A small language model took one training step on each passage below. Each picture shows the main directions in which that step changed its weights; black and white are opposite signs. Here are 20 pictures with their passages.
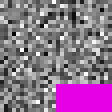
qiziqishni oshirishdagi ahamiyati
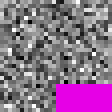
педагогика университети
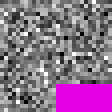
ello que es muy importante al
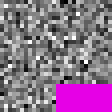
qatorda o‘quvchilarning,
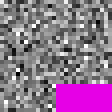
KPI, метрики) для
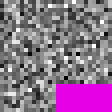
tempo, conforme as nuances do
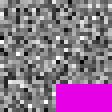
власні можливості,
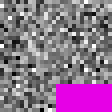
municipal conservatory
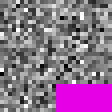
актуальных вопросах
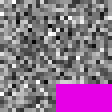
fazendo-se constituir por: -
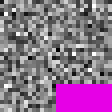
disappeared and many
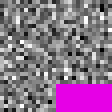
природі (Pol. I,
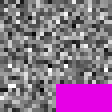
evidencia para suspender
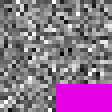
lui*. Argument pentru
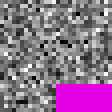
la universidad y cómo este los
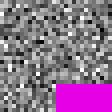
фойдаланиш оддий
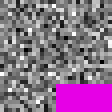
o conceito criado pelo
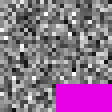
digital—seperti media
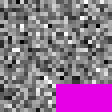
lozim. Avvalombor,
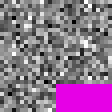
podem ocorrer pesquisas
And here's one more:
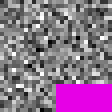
SECTOR Abstract.
